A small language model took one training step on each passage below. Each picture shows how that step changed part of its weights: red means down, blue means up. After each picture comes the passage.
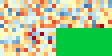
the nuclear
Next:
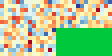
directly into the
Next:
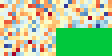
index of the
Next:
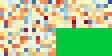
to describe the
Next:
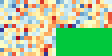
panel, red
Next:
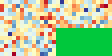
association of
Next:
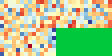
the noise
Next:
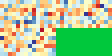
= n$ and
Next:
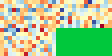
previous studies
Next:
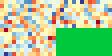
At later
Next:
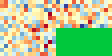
final states
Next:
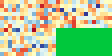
experiments could not
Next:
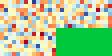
are produced by
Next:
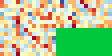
gives the energy
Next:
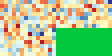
is currently
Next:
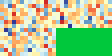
space and to
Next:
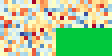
left after
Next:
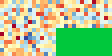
pumps to
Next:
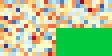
resource and energy
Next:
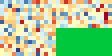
The classical
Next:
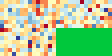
these ratios or
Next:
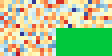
clusters or
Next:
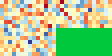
trigger to
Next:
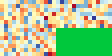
to be a
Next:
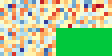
of comparison,
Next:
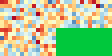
matrices from
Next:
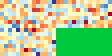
model. We show
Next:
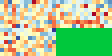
Be stars.
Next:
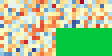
the two components
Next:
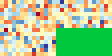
neutral pion
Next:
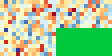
single term.)
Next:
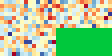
loss of
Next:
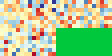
period and correspondingly
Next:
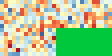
the bulk
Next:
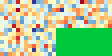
area distribution:
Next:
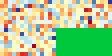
unit matrix with
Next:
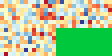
component in the
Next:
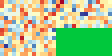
model does not
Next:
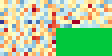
and give
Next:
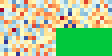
inductive case
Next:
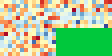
dark matter
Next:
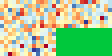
the definitions
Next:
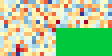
to solve the
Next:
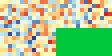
two basic
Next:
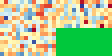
construct a
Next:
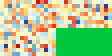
all methods:
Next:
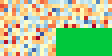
is another
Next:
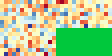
any new interactions
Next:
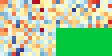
In this paper,
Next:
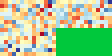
procedure and
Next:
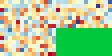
we study the evolution
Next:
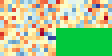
different results even after
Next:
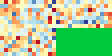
and formal
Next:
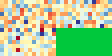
in both,
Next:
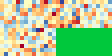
when requests
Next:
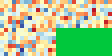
that the larger value
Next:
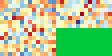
despite the
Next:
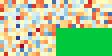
CMB analysis
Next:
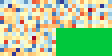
The mass and spin
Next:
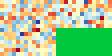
on $l$
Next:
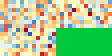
an increase of
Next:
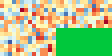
here only the
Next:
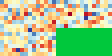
their own
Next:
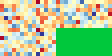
solution for a particular
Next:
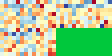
respectively. For
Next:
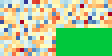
The adoption
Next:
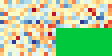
and the minimum
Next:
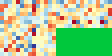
while $G$
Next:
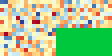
an eigenstate
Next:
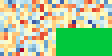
As the latter
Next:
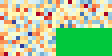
branch is
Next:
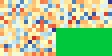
for simulation data and
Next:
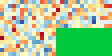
of Bob's
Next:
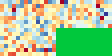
between May
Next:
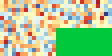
a wide range
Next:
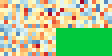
fails to
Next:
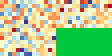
in a more general
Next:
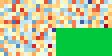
possible with current
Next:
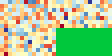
dominant for
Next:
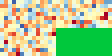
having an
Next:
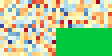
this can lead to
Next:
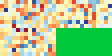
are able to
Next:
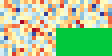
M \gg
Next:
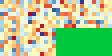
ordering around
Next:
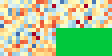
the usage of
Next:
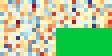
where the impact
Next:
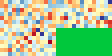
for spherical
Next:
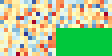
free fall
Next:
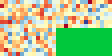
lost to the
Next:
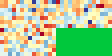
derivation from a
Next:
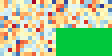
SMD is
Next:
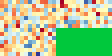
is locally
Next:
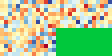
to systemic
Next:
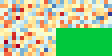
decoding and
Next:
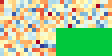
discussion of the
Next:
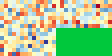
the desired
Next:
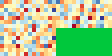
first grid
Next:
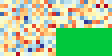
by the number of
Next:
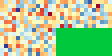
impact of these
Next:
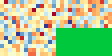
itself in the
